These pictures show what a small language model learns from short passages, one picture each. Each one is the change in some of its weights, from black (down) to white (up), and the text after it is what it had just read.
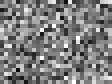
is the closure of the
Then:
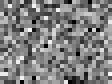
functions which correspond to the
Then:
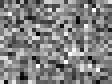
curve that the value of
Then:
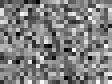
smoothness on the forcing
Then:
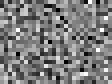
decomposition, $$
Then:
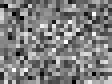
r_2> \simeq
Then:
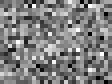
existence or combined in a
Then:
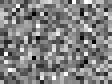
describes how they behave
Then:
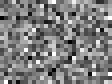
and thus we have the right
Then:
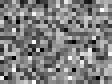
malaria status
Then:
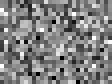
terminal cells following
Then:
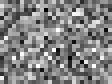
our program, written
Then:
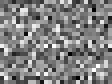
this case), at the top right
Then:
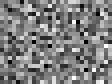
\text{ intersects
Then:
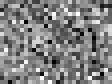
Theorem \ref{main2}
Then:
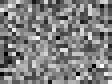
Wojcik model has
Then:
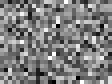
relationship between financial
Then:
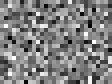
1:} Suppose
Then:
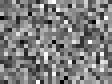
and estimator since it has some
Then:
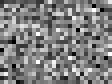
the camera's
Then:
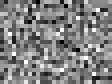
Center for International
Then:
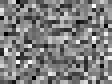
miniplate head and
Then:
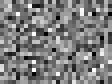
particle swarm
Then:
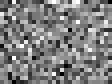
is devoted to the
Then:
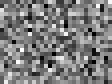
leadership. Each of
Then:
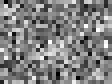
of isoamyl
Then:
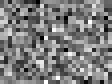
smart homes;
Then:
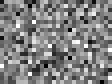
c\Vert T\Vert
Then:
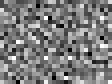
highest temperature that
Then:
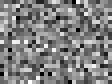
by such career paths
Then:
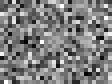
could only retrieve
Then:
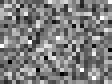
prescribing habits
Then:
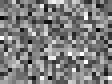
and the distance within a
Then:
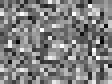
knowledge on pathways
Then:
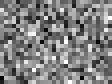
highlights the areas
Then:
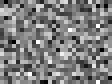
of the region be marked
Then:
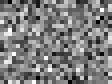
best results are obtained when the
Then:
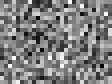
balance} We write
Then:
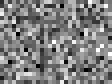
transmission lines, an
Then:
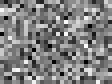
of Distress: The
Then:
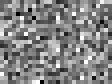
AWC is traditionally
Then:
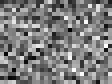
the respondents affirmed
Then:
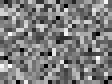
of chromatogram of
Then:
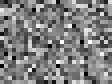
of order $2k$
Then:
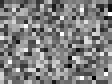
the synthetic data,
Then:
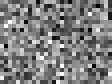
As consequences, we
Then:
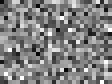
$m$ tends to
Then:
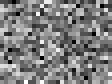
parts of the labour
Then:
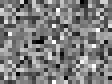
learning techniques. The
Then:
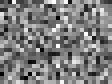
is not satisfied. As for
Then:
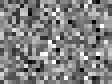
first the second case. In
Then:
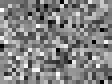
30+. The result shows
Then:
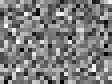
for late or very late
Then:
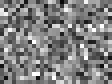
mass cascade
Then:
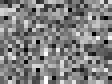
of schemes (rather
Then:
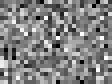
each edge variable is a
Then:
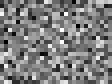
approximates the entire
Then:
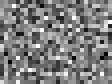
gradient flows. \\
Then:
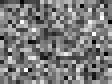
preference degree
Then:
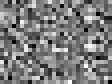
indicated computation required
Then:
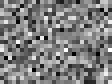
realm of AHD.
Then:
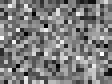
scholars observed
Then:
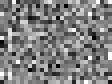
means increased profits
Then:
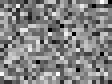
also found that there is no
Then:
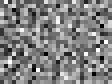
matrix-valued function $R
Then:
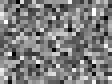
provided by the P value
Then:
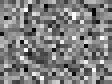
The author projects
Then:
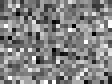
Note that we can find
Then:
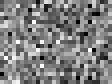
OK – what about
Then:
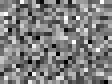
underwent their regular
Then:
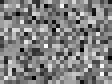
ROCrates and
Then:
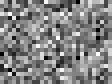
denote the projection.
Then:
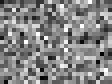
the average results have been
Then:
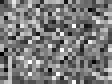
$$ where once again
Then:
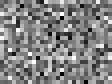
under additional assumptions on
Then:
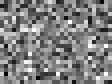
only stimulated additional
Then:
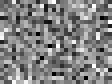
and is based on the concept
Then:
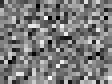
high doses of GC
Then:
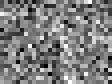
property to model the times
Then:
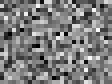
types, do not
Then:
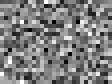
Proof If $\langle T,
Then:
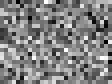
us to apply the previous
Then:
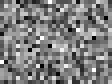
stabilized mixes
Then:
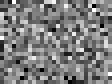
is similar to the one used
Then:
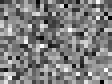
(Leclerc and
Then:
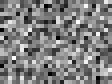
One has an obvious
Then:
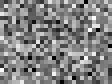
in the unit ball of
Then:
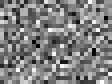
matrix of the homogeneous
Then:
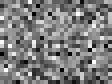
considering modified forms
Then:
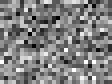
Association South
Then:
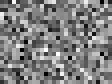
is possible and widely used
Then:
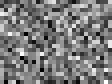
for $\check\nu$
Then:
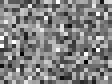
large a region of the complex
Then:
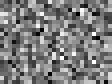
included his or her
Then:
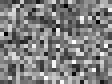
that are associated with probability
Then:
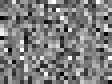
and so is decomposable
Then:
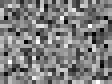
2: Approximate
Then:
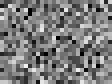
key results of the analysis
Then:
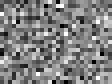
research found that only 7 percent
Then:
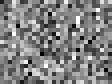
$k\leq q$ such
